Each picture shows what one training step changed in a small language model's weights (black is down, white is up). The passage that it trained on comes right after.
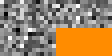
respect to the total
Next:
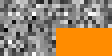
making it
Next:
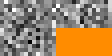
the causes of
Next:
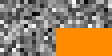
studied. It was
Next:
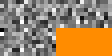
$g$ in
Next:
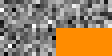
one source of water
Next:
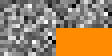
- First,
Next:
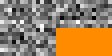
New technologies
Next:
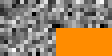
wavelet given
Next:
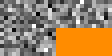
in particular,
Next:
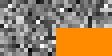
stated after its
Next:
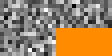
not obvious,
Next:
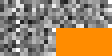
copies of
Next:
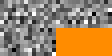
applied for this type
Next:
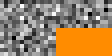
open up to
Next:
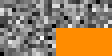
ensure that the health
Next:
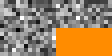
species to the
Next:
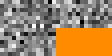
It is very
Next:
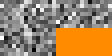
the task by using
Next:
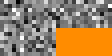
rooted trees
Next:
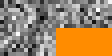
a situation involving
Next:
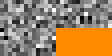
$a \in
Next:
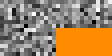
a thorough
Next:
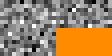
position, and
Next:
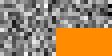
Time series
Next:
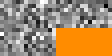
the reaction,
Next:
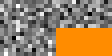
conflicts of
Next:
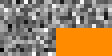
in conjunction
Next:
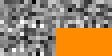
design. The
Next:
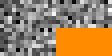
of local spectral
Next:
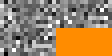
\\ \hline
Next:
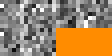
the type of free
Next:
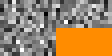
more general context in
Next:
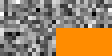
cannot fully
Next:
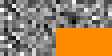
polynomial power of
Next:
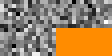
of disaster
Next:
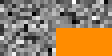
polynomials. Since
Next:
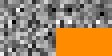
sequence diagram as presented
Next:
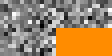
for some integers
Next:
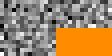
of eigenvectors
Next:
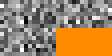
$f$ is
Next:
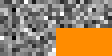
model in higher
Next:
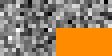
one should be
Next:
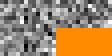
in higher education,
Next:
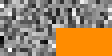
was even more in
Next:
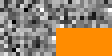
as true for the
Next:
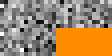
teaching is a
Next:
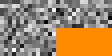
\ (when
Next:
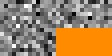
since these cases do
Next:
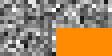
the uses of
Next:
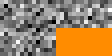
for these symmetric
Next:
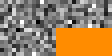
Department of
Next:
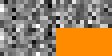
influences of
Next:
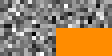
V$ and
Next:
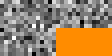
It is a
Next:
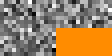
$ which sends
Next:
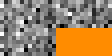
firm value is
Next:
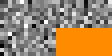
several interesting applications
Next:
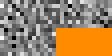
during periods of
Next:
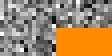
there is no
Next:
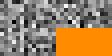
$m$ be
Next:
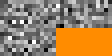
node {}
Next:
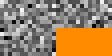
large $a$
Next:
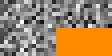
super case
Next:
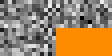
follows; -
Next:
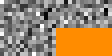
advices and
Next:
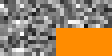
methodology. The
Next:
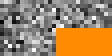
{\bf Key
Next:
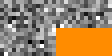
been able to
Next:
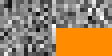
and a continuous
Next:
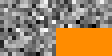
two different initial
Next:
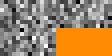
impact model and the
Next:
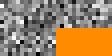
$\Theta$ is
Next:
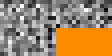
law to account for
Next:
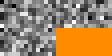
with the initial condition
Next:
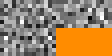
and given two
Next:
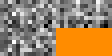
approximate diagonal for
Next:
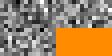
$Q \leq
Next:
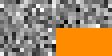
the literature under the
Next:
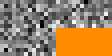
For any function on
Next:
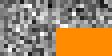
convergence theorem, through
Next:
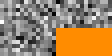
+ |\langle y
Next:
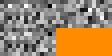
and, about
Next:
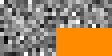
fit well with
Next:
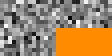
are sums of
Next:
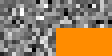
finite group and
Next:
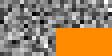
and agreed
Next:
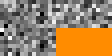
to ASTM
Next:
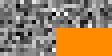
be accessed
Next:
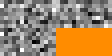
at the cell
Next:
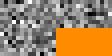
instant of
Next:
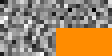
and timing
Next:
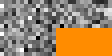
variations is the
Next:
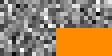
a translation and
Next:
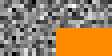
number of vertical
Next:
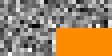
Since the gradient
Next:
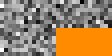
is not applicable
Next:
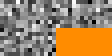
receptor activity
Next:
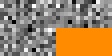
an embedded
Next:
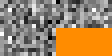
do not exclude
